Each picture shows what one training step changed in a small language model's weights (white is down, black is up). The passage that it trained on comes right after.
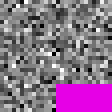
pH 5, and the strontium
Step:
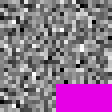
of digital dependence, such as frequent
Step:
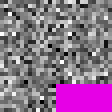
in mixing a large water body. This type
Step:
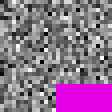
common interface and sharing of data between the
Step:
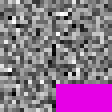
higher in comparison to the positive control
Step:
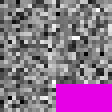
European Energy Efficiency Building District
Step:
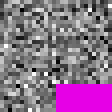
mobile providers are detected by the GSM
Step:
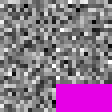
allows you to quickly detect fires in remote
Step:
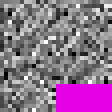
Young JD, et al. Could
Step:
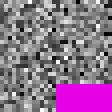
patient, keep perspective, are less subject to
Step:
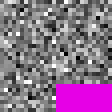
PLS system. We performed an
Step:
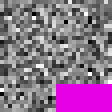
social media advertisements on financial literacy
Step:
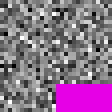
relationship between stress amplitude and mean stress and
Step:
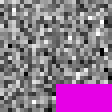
students to become more confident, independent,
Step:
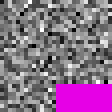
explore the association between Iron and Folic
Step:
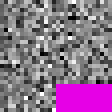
research results will be useful the implementation of competitive
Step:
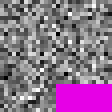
are required, and other theoretical assumptions
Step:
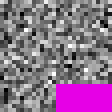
Fellow - Nicolas
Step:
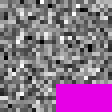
repeatedly cornered and accused’ and
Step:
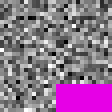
SARS CoV-2 (E
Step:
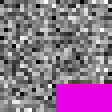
dehydration, volatilization and
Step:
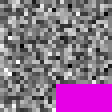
the management of type -II diabetes. This
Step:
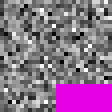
service encounters to signal meanings different
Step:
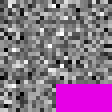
After conducting a literature search using
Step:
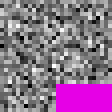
properties of the $(\min, +)$
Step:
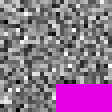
organizational learning experiences. This should influence not only
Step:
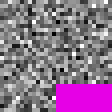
an economically marginalized group, they
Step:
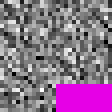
to measure the performance of the cache:
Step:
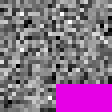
that favors no singular perspective.
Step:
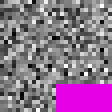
its transient nature (days to
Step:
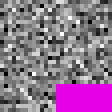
generates large-scale gene expression data from
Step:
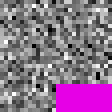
this dataset can support research and development. As
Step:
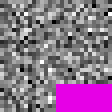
women Methods: A cross-sectional study
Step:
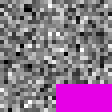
Cotton Committee //TSGA
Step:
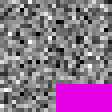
alloys, a microstructural analysis
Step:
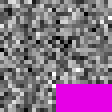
the Christmas season, toy
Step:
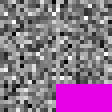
as follows: - **Awareness,
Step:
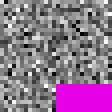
software (Siemens NX 12)
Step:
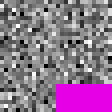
The genome replicates in the
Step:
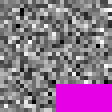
composite CdS/TiO₂
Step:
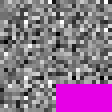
provisions of Paragraph 3 of Article
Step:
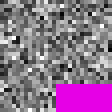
light microscope and they continued to grow
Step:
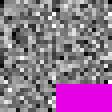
programme structure. Source: [Adam
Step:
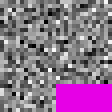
rather “finiteness”. This is
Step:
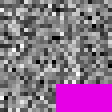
of the festival the
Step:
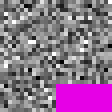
or equivalently, transitions between states of
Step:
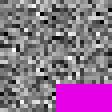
of the study emphasise the importance of further
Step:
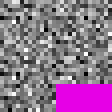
of the MED unit cannot be achieved by
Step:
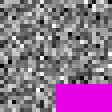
structures and requirements such as Dublin
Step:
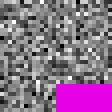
and qualitative data on various aspects of
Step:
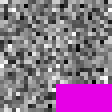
production is given. - 2)
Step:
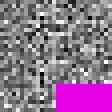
Zoloft Pfizer 2.01
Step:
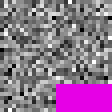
(BRTA), Parque
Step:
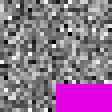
attribute. In this paper, we give
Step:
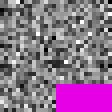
one, aimed at the study of educational
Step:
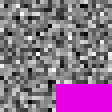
2 per cent. Considering the country's
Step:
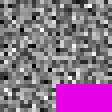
and well-established vision of a
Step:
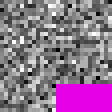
δ is the PFG duration and
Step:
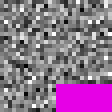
The Azerbaijan
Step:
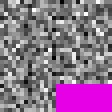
with which to break from them;
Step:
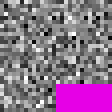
with the vehicle device, the receiving
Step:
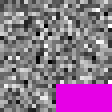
services in the competing stores share their
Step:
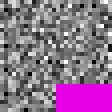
the size of void was smaller compared with
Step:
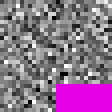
median (Table 4). However, this
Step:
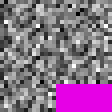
N H Jayadas, K
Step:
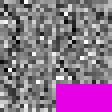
for Improving Fuel Efficiency and
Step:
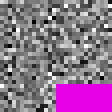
tend to overprotect their sick
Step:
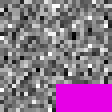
532 nm reflectance (Fig.
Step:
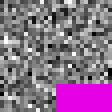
the teacher’s work and classes is
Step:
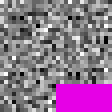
– time required to develop innovation -
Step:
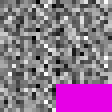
Department. His research interests are in the
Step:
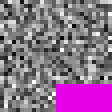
to doctors at all
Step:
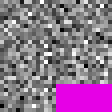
and USG findings were recorded from the
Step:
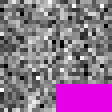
instructor. The chats on the
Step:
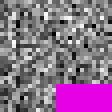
Drape Factor Score
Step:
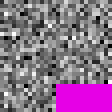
context (within the context of specific
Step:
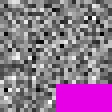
both genders. Frequent known
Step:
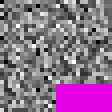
to the low solubility of these
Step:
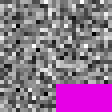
A. Particle Swarm Optimization
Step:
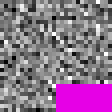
that tenants get from the eco
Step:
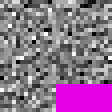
[3]. The PV generator behavior is
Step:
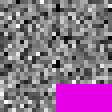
colemanite and galena as
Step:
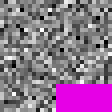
system, cluster computers are designed to
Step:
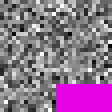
idiomas)* is among the
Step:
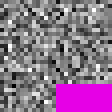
total abdominal hysterectomy
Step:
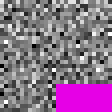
depending on how G_v compares with
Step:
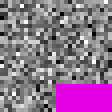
urinary symptoms mostly suggest of advanced disease
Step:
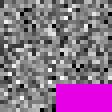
fritar gruda na panela
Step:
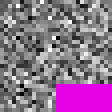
for you. Well then, so what
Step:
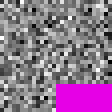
their inquisitives, rigour
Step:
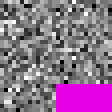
for their pharmacological activities. One such
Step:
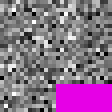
backcross progenies in two
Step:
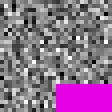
backbones. In addition, the university
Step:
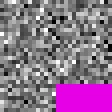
later time. The ability to distinguish
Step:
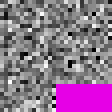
foreseen battery capacity would have
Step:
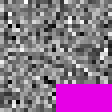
less effective than the standard drug;
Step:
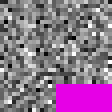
science project also requires careful design,
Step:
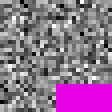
of chromite-hydrogen coupling in
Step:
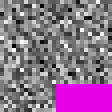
and monitor adequate policies for FAIR data and research
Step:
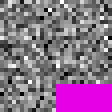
system were studied by the methods of
